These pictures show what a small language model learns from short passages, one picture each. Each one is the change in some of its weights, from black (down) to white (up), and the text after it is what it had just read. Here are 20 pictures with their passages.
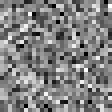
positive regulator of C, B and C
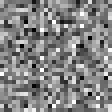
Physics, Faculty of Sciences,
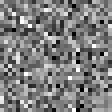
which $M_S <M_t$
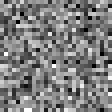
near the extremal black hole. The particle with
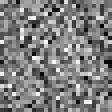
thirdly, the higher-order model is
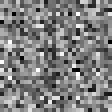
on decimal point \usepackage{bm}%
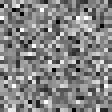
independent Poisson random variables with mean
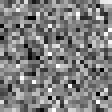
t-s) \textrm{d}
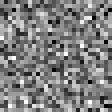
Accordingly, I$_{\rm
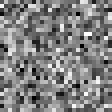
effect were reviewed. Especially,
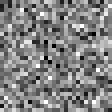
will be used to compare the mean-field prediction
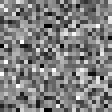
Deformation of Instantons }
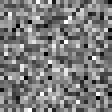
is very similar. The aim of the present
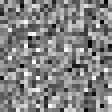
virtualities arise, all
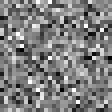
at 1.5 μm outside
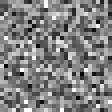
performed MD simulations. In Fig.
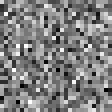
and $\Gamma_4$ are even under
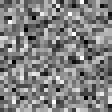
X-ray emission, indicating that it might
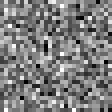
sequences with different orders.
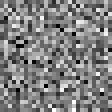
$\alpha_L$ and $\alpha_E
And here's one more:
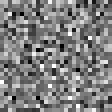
squashed through a non-linear squash function
